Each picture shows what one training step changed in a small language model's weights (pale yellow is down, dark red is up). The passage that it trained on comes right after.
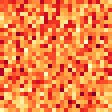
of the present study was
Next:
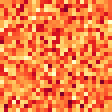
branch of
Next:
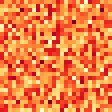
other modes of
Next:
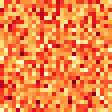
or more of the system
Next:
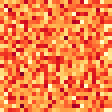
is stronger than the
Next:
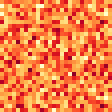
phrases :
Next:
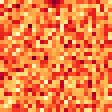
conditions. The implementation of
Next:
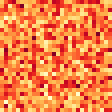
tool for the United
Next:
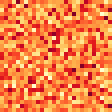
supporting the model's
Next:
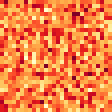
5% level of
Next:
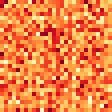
3 months, had skin
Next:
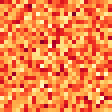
construct and any other
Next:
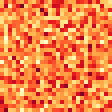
input of an energy
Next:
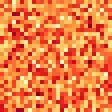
under *Node
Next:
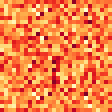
determining thorium
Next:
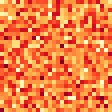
They represent potential sources of
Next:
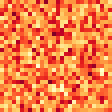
as part of a
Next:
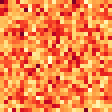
0.30 or higher
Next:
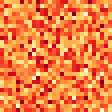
the data confirm that
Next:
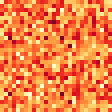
freely available at
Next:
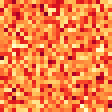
quality, which increases human
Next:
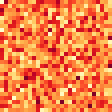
systems from one generation to
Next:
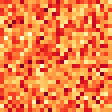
and platforms.
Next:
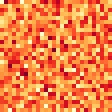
efficiency - Cloud
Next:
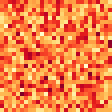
of modes $D
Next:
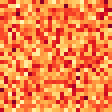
and an inner
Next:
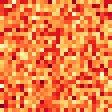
adults, their
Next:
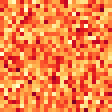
The mutuals
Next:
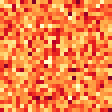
ensemble machine learning
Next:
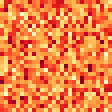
2022 national survey conducted by
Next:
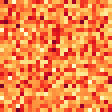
continuous authentication
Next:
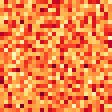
technique. This technique
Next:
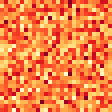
found the zone of
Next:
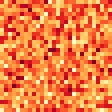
comments written
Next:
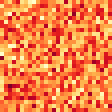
National Agriculture
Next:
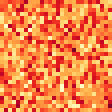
of the treated samples compared
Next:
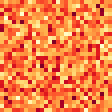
sulphate and
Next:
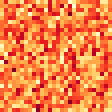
of water and/or
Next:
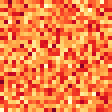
the United Republic
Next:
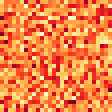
colonial being
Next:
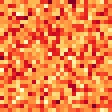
independent and are able to
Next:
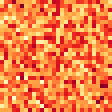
tool in improving
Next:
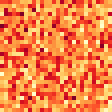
during socket
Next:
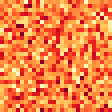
wet feeding as
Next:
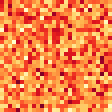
water jet.
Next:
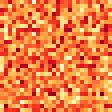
award for music
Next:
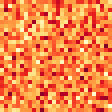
whether the side scatter
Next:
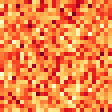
acted as a
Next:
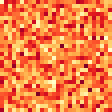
back to a normal
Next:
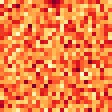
conditions. The high frequency
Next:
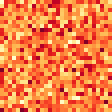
availability [1].
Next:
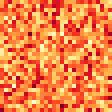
qualitative research, is an
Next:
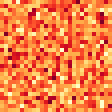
universe exist in
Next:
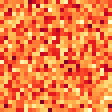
monochromator was
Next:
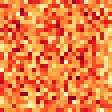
in the HCF
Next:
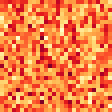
of oil consumption.
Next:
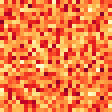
the Catholic University
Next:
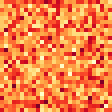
has been made available to
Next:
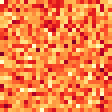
factors on the organism
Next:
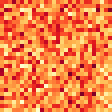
for the first recorded
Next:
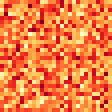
in Nigeria?*
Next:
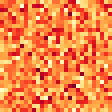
users. Remote
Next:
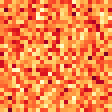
outperforms the
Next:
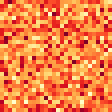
guide, Shri
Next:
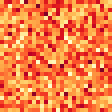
restrictions on the right
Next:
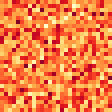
intelligence and
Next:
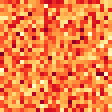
are in the form of
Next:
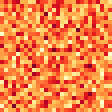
Quality management
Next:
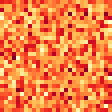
in this study was
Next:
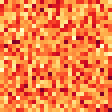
staff nurses
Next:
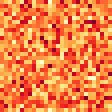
threshold beyond
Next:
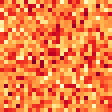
terms of installed
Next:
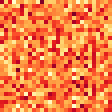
good predictors of
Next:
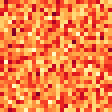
comprehensive mindset
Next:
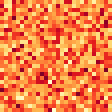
for Oil Program
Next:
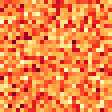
classifier against the
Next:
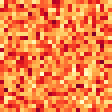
difference among mean was determined
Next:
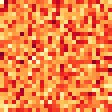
detailed regulation of
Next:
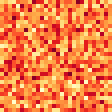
primarily specified because
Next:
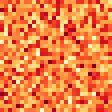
the traditional source of organic
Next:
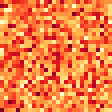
bot for remote
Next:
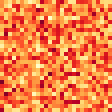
power, for analog
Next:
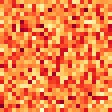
the thyroid
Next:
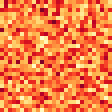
powerful platform for effective
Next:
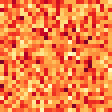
is an impact on
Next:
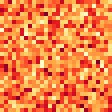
nm by UV
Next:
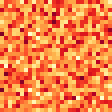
mechanical engineering
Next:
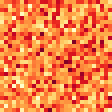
should be monitored
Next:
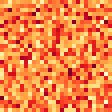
From the evolutionary
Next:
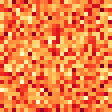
earnings performance,
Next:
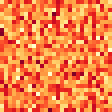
provide a visual representation of
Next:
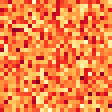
a platform to monitor air
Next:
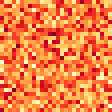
management, emergency
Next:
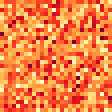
and cannot adequately
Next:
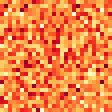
said they were involved
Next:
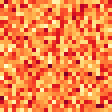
correlate to the
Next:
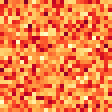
compounds in the environment",
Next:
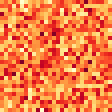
summer with adverse impacts
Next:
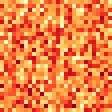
being interrelated and each
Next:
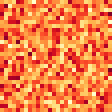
The data obtained was analyzed
